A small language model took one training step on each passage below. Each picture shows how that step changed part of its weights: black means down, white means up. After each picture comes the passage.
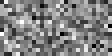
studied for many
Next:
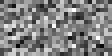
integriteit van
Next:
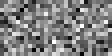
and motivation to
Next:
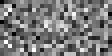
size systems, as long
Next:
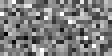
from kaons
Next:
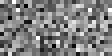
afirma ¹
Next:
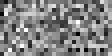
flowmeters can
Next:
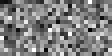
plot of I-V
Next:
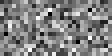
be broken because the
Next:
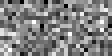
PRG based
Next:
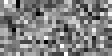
essentially depends
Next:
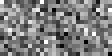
активность в
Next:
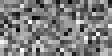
this construction a
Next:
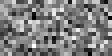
higher education provides
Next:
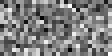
Divisão de
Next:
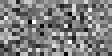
the rigid part
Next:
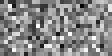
of roses
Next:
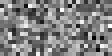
of sleep
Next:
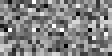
se utiliza como
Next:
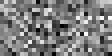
were employed. The
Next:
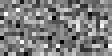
describe how the
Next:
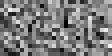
to the original
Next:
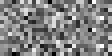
We included all the
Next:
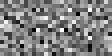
be a maximal
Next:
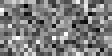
we easily
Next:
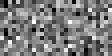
la production des
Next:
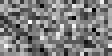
the excess demand
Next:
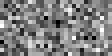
is {\it different}
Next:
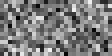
assessing the
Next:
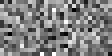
на личные
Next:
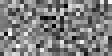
This feature is important because
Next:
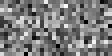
compare them with the
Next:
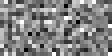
research scheduled
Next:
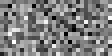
the early evolution
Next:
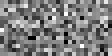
lié à
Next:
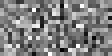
dos anos pode
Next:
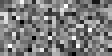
we analyze the
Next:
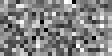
chain acts like an
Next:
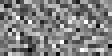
demonstrate how a process
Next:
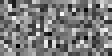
of the odd
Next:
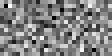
spin-spin interaction
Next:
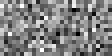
contasse como se
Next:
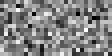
units in which
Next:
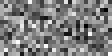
perform first the integration
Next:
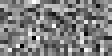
the conserved total
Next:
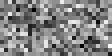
believe you
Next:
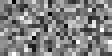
coded system for
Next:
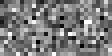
$k$, we have
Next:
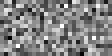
range, limited at
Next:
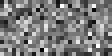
modes, even an
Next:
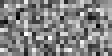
memory and identity,
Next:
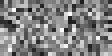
rotation is in
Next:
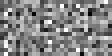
at designing target
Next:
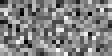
operations, but the
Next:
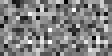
\bibinfo {author}
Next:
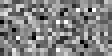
phase transition, but that
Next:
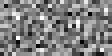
find one but was
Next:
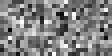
variable characterizing
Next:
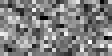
correlator (left)
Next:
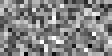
o desenvolvimento
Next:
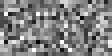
learning to aid
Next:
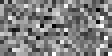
**Termo de
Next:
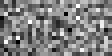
that the positions of
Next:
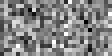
relativistic local density
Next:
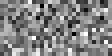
deshace lo
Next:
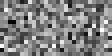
of the present paper.
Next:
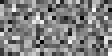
расходы на
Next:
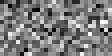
prepared by
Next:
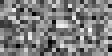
values and associated with lower
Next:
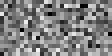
e combatentes
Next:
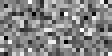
well represented by models
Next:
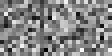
escape the
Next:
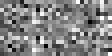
\}$. For some
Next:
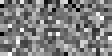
если он
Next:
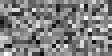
which can be done
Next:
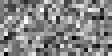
twist-2 contribution
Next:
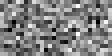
institución del
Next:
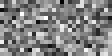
selected, 49
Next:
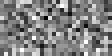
diagrammatic power
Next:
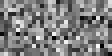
to prevent peer
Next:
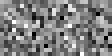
escolhas que
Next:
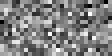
datasets, which can
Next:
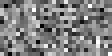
+ \ket{\bar
